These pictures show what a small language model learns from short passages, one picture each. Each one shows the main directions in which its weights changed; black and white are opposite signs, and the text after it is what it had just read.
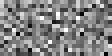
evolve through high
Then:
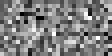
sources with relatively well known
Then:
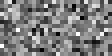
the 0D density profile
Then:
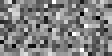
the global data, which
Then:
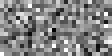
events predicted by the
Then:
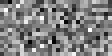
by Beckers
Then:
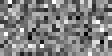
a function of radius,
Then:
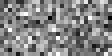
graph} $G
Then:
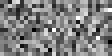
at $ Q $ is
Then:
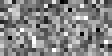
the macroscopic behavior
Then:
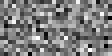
and Benign
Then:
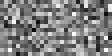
and the high-dimensional
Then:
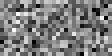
mass. These effects could
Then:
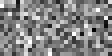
Fig. 8. The
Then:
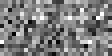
functions, providing explicit
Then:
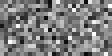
very high rate ($\sim
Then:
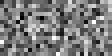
robust definition of
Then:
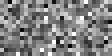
a double pole
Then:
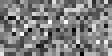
where CRs are
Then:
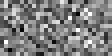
of the inner edge
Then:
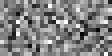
forest dynamics
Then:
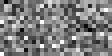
can comprehend
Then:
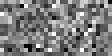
BZ mechanism typically
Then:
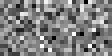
threshold value is
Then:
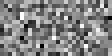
fitted to ab
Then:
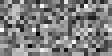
in the form of the
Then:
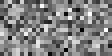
in units of
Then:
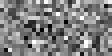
see the comparison of the
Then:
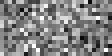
x y} \tr
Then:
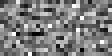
show in Figure 2
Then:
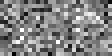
to have \beq
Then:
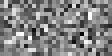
of strongly interacting matter
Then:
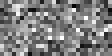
locally not only the
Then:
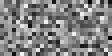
favors the first
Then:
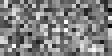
of $\tau =
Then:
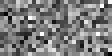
Derivation for
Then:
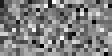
QME method predicts
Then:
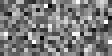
Functions} The
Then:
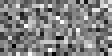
shown in Fig.
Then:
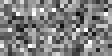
uniroot search;
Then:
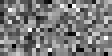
physics market can
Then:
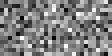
describes the observed number
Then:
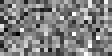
to temperature gradient
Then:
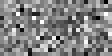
discrepancy with
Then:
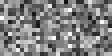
signal versus input
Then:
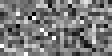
The precisions given
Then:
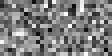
Shannon and
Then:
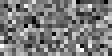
waveform generated by a
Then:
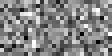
sample. However, information
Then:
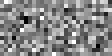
cross-section as the
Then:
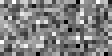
deep learning principles
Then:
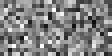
number of close pairs
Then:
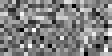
comparing them with
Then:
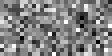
are aligned such that
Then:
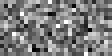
called the {\it
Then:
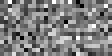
a subhalo when
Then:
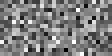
forward to the
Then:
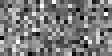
nm), the number
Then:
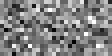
can be described by a
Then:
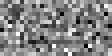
in separate containers
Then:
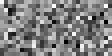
author expresses
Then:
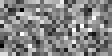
study of the evolution of
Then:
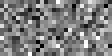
case scenario. In the
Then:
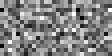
choosing the correct
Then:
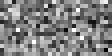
the creation of spin
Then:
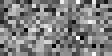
is unable to
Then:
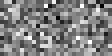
the biometric
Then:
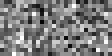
star southwest
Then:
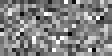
thus need a microscopic
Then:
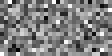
a low rank approximation
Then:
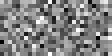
paired data were
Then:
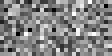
is the finite value of
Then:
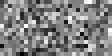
approximation, the pure
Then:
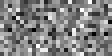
phase diagram with the
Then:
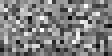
transmission direction from the
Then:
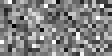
\quad H =
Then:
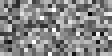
included in such models
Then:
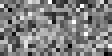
writing preferred
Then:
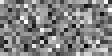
poloidal velocity,
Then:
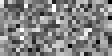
gaussians and
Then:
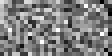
results concerning the
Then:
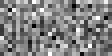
wavefront model
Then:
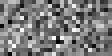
occurs in the experiment
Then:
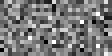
covariant formulation of
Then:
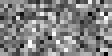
factorization with total
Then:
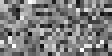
In particular, if an
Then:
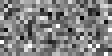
complete annotations
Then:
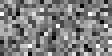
analytical results are available
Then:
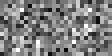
from the center of the
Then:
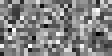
in the country.
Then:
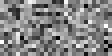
In the following we describe
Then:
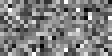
before. *J Phys
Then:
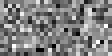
verification, and
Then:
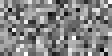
symmetry of the problem.
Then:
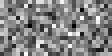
convenience of
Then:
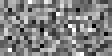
couplings for all the
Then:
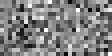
coefficients stems, in
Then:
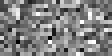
In the outer
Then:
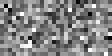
mechanism; this implies that
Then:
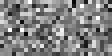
has a value of
